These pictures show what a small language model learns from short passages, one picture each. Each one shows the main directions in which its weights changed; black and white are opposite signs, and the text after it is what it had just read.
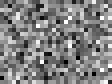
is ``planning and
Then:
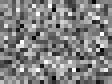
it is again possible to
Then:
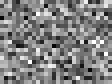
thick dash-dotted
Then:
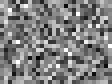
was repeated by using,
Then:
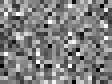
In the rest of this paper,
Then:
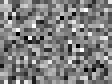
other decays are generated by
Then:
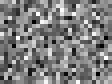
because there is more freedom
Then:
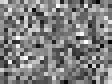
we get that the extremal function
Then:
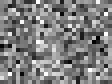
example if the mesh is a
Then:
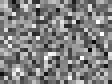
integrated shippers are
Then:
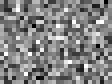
charged particle is on
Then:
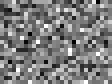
is to provide estimates for the
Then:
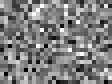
the ones that will be
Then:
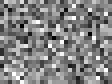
The scattered points correspond
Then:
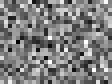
of it. Our method does not
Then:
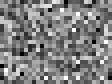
a numerical invariant under
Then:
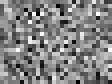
case where the Beltrami
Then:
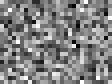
by dust models from Draine
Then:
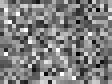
to get eigenvalues and
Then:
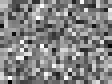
the physical boundary condition are
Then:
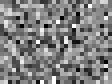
is based on a generalization of
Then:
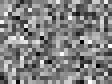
If there is a deviating
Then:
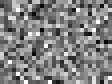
the features that contribute at
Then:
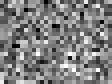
unwrapping algorithm
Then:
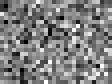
function: \begin{equation}
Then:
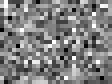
soit ${\cal G}$ un
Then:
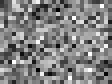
the relation between operators and phase
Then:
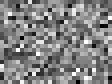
with non-local interactions
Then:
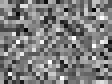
curvature tensor
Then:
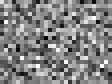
formulation of $h,$ we
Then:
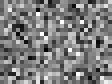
groupoids}, for
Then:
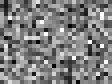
other hand, applying the same
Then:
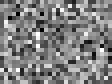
closely capture the
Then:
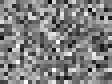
\end{definition} When
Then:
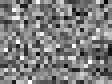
discussion sections set up for
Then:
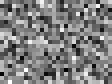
Andrea Peter,
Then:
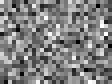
the University of Hong Kong
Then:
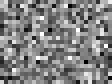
time. When there is no random
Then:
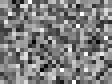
lab energy with scattering
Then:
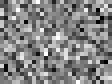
search, we can obtain an even
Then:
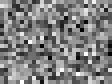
the first case, we have
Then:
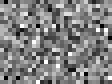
as highlighted by the
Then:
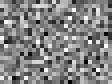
for all $\alpha$ where
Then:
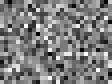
\ref{at} concerning
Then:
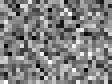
line luminosities lie
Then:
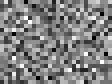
\subset \inter(
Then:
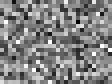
information needs to be
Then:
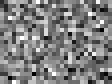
three potential energy curves.
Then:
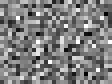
cases . If $n \equiv
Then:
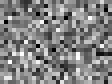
incorporated the scale
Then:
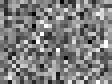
with an account taken of
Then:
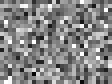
and $D$ identity
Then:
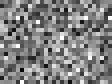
$\Delta'$. Since $w$
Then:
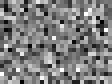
part be even. In a
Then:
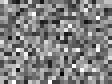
or half-disks
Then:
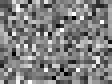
gap distribution we used the
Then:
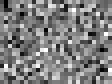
equation \begin{align} -\Delta
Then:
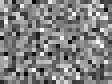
often when the sensitivity of
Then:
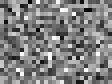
solution is accurate to
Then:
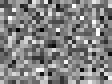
periodic composite
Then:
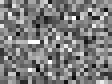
The findings of the above section
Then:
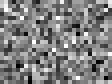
integration time but also by the
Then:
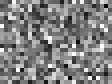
the numbers $a_i$
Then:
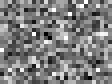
mobile peering
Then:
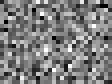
masses and widths. To
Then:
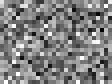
tensor, we focus
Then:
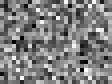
same nuclei using the
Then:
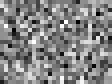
the ring planned for
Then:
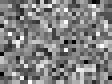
course it does not depend on
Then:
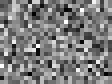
the bilinear method to show
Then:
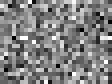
misalignment, low BH
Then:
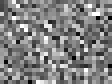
are likely important differences
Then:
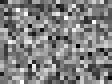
short interfacial time is
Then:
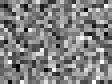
one surface state is located
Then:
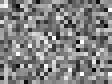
defining $m_1$ can
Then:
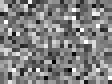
special function corresponding to the simplex
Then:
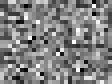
can be expressed as:
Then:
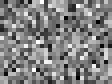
their study of 48 void
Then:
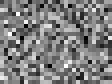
File Manager
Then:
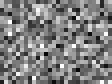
end, note that any two
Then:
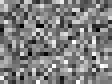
leakage depresses the
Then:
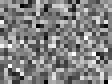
relative competence coefficients
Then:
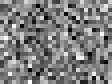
Finally, we follow the same
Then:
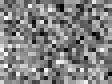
variables into ragged
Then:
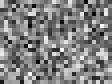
in the thermodynamic
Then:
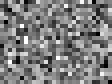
result is by Brown and
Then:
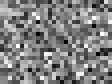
is an important open problem in
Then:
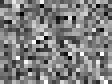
that question in full
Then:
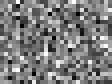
We present example light curves that
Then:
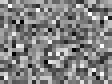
D_i |0\rangle =
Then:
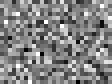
in our case, but a direct approach
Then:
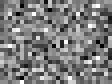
on graphs. \newblock
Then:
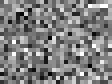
empty set. The
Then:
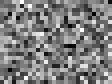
is the Grammian matrix
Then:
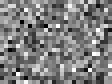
the kink energy corrections to
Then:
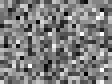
$\rho.$ Moreover,
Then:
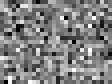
may not hold uniformly with
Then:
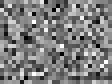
spectral broadening,
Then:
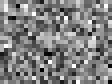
into photons at the scale
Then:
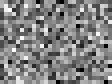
following result will be used.
